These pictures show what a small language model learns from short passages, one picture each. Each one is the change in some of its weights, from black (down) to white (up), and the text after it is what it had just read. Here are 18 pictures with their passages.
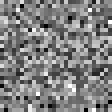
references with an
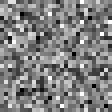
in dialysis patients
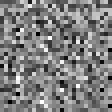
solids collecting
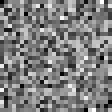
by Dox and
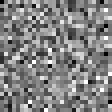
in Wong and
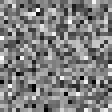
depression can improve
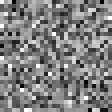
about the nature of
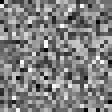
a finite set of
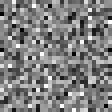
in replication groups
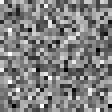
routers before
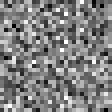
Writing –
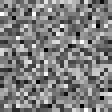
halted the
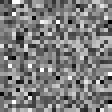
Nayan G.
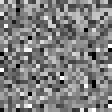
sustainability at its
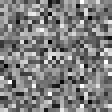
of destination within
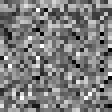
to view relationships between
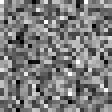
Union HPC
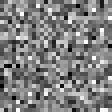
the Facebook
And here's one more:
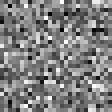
use and function of
